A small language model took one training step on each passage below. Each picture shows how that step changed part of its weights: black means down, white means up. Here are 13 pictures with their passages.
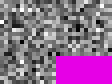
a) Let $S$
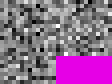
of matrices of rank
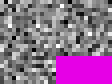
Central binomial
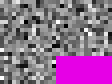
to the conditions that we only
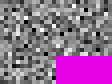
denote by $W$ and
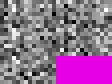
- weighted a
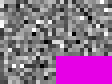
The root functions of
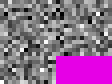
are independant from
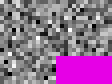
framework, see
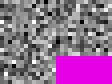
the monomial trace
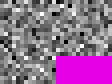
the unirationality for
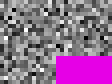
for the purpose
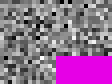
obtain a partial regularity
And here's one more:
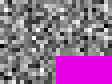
initial step size that
